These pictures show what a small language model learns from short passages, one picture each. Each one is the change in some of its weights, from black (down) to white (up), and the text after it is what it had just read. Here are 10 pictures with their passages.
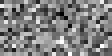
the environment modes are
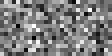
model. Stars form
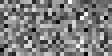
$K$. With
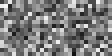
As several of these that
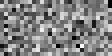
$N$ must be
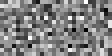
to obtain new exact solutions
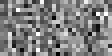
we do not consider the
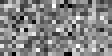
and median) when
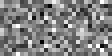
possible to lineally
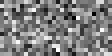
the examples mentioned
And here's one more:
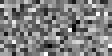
the non-linearity
